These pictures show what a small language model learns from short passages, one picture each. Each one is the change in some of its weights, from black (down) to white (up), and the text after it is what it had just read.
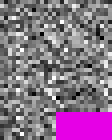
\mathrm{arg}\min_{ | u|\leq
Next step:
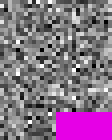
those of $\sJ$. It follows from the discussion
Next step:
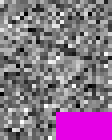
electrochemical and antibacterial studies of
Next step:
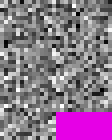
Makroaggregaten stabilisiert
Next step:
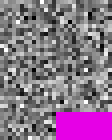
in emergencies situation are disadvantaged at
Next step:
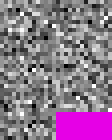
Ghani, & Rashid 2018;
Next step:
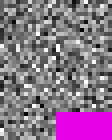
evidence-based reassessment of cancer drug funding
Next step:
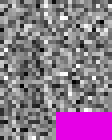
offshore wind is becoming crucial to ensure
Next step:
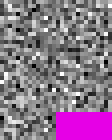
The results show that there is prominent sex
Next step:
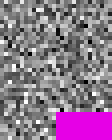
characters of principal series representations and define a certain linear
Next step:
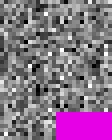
time offset which affects cyclic shift
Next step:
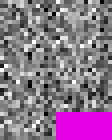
Ima C. G. Vieira,
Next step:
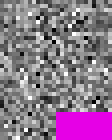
a constant $O(1)$ rank. Then,
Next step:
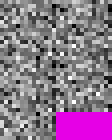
function if and only if all the vertices have been
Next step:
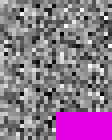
kelishi ta'kidlanadi.
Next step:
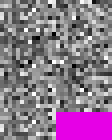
such licenses are granted.
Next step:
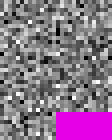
quantities associated to the perturbation are
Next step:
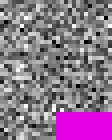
the surface. Thus, we call $\chi$ the
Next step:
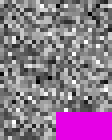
number of partitions of a set of size
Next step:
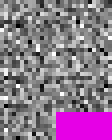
alone and followed by other three which are Case
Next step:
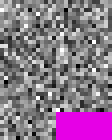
acordo com as autoras, a
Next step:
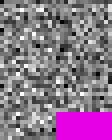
than monotonicity.\\ We recall the following definitions of
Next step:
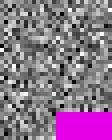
crucial to be aware of the EU policies that might
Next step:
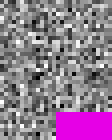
окончание – -ов (-ев):
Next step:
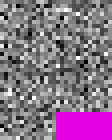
à l'exercice de la médecine
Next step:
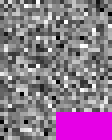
\end{eqnarray} \end{lem}
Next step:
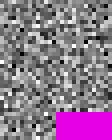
the property values (Ihuah &
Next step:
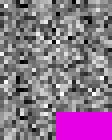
años en la cultura maya como unidades
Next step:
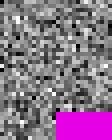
and policies should not overlook their impacts of
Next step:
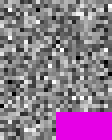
coronary arteries (no stent
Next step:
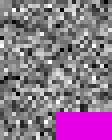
of Oahu. The sequence identity is
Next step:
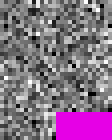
of fraud in microfinance banks in
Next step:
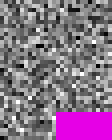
composition were obtained. 2.2 MIR in commercial
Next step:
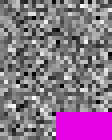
garantir que os participantes compreendessem
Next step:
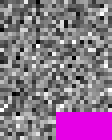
parabolic sphere which arises as Blaschke
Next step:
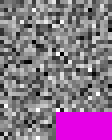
few ways music therapy can improve a child`s
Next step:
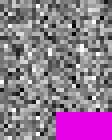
has become an increasingly popular concept for assessing
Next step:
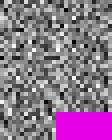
бериладиган бу тайёр
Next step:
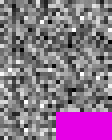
MARTINS, P. G;
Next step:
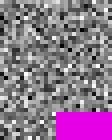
evaluate the level of their knowledge about the parasites
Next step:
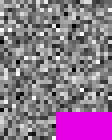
units, such as mare-like terrains
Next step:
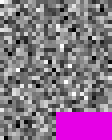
structure with ad-invariant metric gives rise to a
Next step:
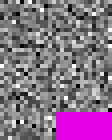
follows the proof of Lemma 2.3 in
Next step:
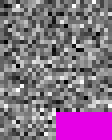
of origin, natural distribution, acclimatized
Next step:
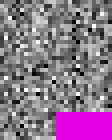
participantes mostraron interés en conocer
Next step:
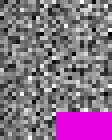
бути наповнені відповідними
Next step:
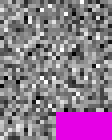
in this region. Erich Hecke first proved
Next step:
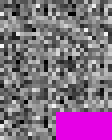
s tem vnesli zmedo in
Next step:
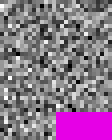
and~$F_2$. \begin{center}
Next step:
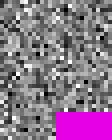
[14]. В настоящем
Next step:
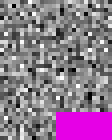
cytokine release, and affecting
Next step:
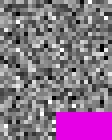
elektron shakldagi hamda raqamli
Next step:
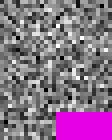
of nitrogen application caused a corresponding increase in
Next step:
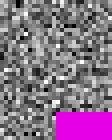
camtschaticus*) on soft-bottom
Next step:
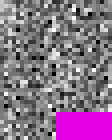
wichtig zu wissen, dass die
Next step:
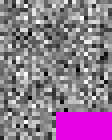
de vías naturales como la orina,
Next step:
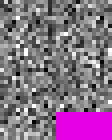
in cell division, we performed flow cytometry
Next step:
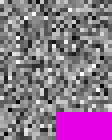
f(t,x)$ is the external force.
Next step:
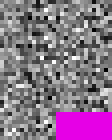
намуналарининг ўсув
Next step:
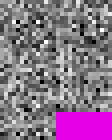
en la teoría BD se cumple
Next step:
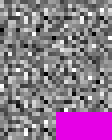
nutqini rivojlantirish masalalarini
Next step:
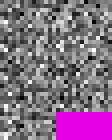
dual vectors or dual Fibonacci
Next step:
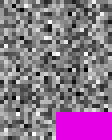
— energetika, transport,
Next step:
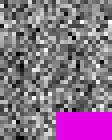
of the corpus as we cannot make the actual
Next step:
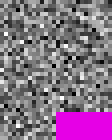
and key stakeholders related to the creation, management and
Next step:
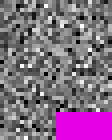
work and later economic viability discussions, treated
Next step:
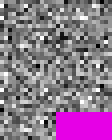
D.H. *Macroevolution is
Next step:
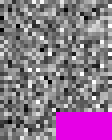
família foi muito importante, por
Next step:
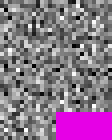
object is a class that demonstrably exists;
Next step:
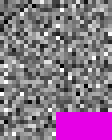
climate data and decision-making support do you consider
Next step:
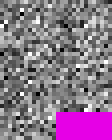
All Wikipedias – Pages to
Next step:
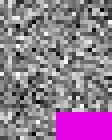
weather conditions. Meanwhile, although
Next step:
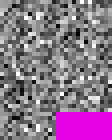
actionable at the time the code was written, such
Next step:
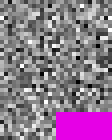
the Fr\'echet Laplacian.
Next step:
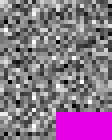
ilmiy-amaliy jurnal*
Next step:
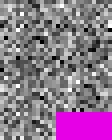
unda to'rt xalifa,
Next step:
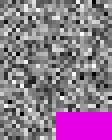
genus $(\emptyset,[id])$) for
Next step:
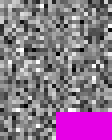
\A\oplus 1 ) \right)
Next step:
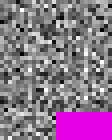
the globally competitive world.
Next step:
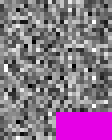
V_1\oplus V_2\oplus
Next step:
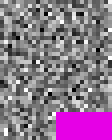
and Manin have obtained generating functions for the
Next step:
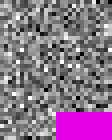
Sachs* to study the relation between
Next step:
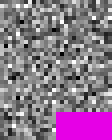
mustaqil fikrlashi,
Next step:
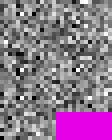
and techniques of genetic engineering, such as
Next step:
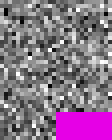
forms of the $P_{m+k}$
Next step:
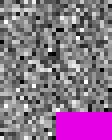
the crisis, many others have experienced
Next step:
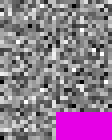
controls for the system we are considering. In this
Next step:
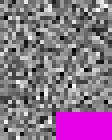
one proposed by the Cloud Security
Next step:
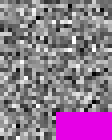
(e.g., Bartoli,
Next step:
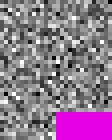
procedure (TCPP) is equivalent to the existence of
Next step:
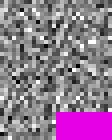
their presentations were already defined, while the time available
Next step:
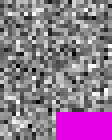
Partially supported by the Excellency
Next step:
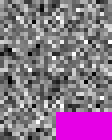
algorithm. We focus here on the choice of bandwidth
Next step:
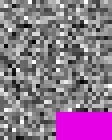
CNFs and SiC_p was
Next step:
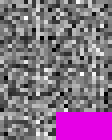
sobre los pasatiempos que pudieran
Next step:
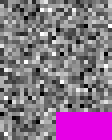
outweighs $ccdA$ and can
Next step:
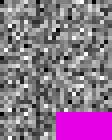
// Транспортное право и
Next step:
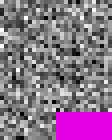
North East, the Megalithic
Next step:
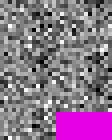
$\Omega$. \end{abstract} {\small
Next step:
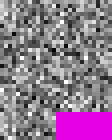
Development (NCPRD) and National
